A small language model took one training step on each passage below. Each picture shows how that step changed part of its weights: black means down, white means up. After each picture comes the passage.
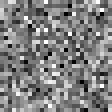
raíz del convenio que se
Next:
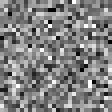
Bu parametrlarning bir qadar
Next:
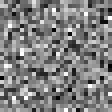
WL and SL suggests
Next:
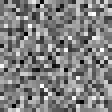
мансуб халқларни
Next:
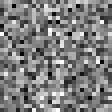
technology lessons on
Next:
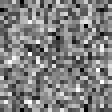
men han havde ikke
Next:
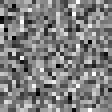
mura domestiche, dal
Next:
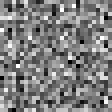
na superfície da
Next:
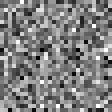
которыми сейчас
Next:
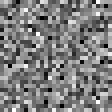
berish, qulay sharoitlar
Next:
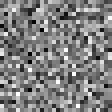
побутування. У
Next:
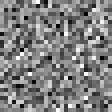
случае важным является
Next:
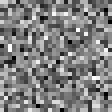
portfel, amaliy vaziyat
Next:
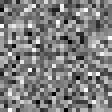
el momento exacto en el que
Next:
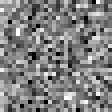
выработать эффективные
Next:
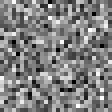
Covid-19 - ni
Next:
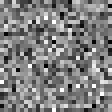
sahip olduğunu
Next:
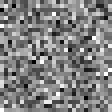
тартибдан фарқли
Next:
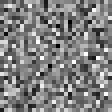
у 132 пациенток
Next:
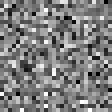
transaminaza, GGT –
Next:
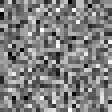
dipoengkiri lagi.
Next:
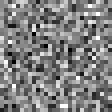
сенсу, недостатня
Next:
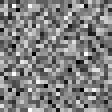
Educación. Recuperado de
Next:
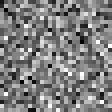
em relação aos rumos da
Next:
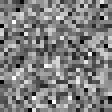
bir necha yo‘nalishlari
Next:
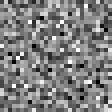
lempung terinterkalasi
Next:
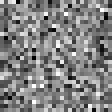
par une couche argileuse
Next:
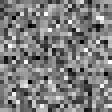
a área. Segundo
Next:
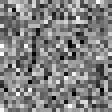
Nutqdan foydalana olish,
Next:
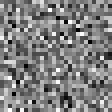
1 - Centro universitário
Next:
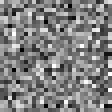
mehrerer Funktionen
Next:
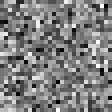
papel de las tic en la
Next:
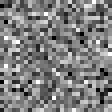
lana y junto con ello la
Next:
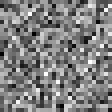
Научный журнал по
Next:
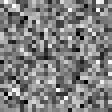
hipótese desse trabalho
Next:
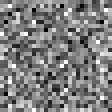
que para ella es interesante,
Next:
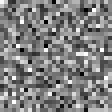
МЕТОДЫ И
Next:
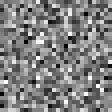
van deze uitkeringen.
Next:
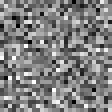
55). Desta forma,
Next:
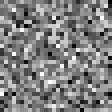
sanash) psixologik
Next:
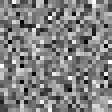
его распоряжении
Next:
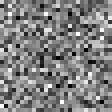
de ser utilizada sem a
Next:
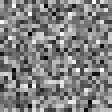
unser Leben, setzen
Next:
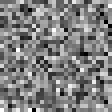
The greatest impact of
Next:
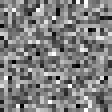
проточной части
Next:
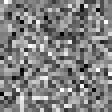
electoral sau Curtea
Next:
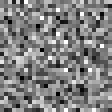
nem különleges a
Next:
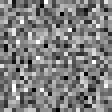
Заслужує на
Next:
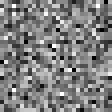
up for patients: a
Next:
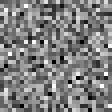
interrogées. Sur le
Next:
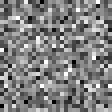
the Uzbek-Finnish pedagogical
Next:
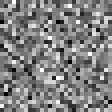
que, embora em menor
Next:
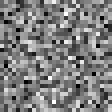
in the loop“: Die
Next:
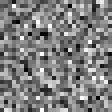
natural, aunado a
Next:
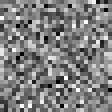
*Teori Umum Hukum
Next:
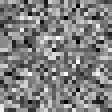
outil stratégique
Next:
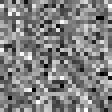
nacional o que sirvan para
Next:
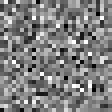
қисмларга бўлишга
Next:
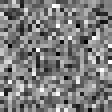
формі лобіювання
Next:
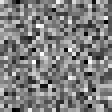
Закубанье, в
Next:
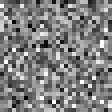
uzeli najvećim
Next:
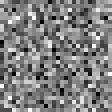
chiqish qobiliyati;
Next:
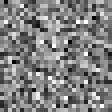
risk assessment: Integration
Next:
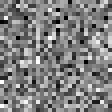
dan ekonomi masyarakat
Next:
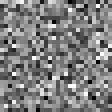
tiers des municipalités.
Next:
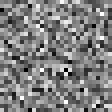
a tercer año de la
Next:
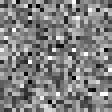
xos poetik kuchga
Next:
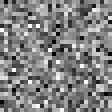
отметить высокий
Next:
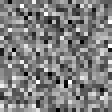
foi possível observar
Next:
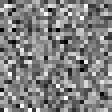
los grandes maestros de la
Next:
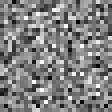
відмітили, що
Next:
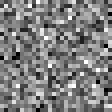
bo'lgan ijtimoiy yetuk
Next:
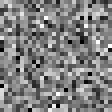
empenhados em todo o
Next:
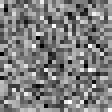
Economics**, v.
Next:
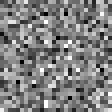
te maken. Er zijn
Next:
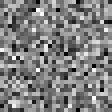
і та інтеграція з
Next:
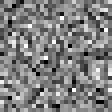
inovative în organizația
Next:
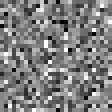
исследования, гендер
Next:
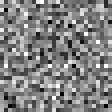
Markaziy Osiyoning
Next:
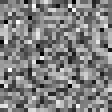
chorvachilik uchun va
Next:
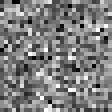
va tabiiy ekotizimlarga
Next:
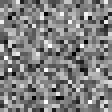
niet een te groot
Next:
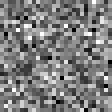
e algumas coordenações
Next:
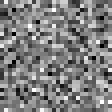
sistema de detecção
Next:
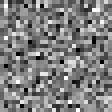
ва ёшлар фаолиятига
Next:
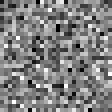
incluindo Abrahão
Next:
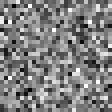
antropologiya va ijtimoiy
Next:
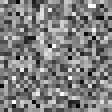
qilingan devor materialini
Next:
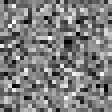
en 1900 a trabajar con los
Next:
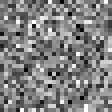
o'yinlari aks ettirilgan
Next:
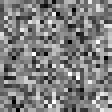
artículo 14 CE.
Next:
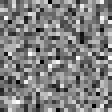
Ushbu ko'rsatkichlar
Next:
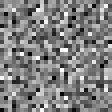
в городе и 60
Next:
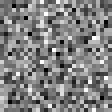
він нижчий за
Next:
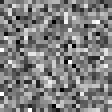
yozilsa a'lo baholarga
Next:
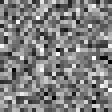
faol amaliy harakatlarni
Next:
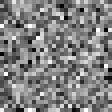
всех действий во
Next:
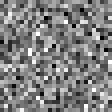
8. Berger VW, Bour
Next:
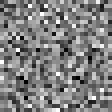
i numeri interi, visto
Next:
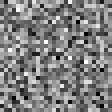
Namun, penggunaan
